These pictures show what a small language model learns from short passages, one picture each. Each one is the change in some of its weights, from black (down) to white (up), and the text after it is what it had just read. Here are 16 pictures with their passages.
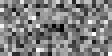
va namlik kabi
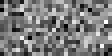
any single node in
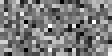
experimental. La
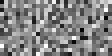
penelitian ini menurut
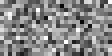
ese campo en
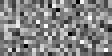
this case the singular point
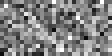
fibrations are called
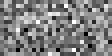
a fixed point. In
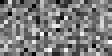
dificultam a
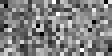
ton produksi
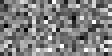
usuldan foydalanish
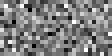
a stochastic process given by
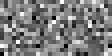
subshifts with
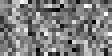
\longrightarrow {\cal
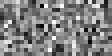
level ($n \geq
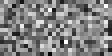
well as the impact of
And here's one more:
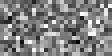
consequently the long exact
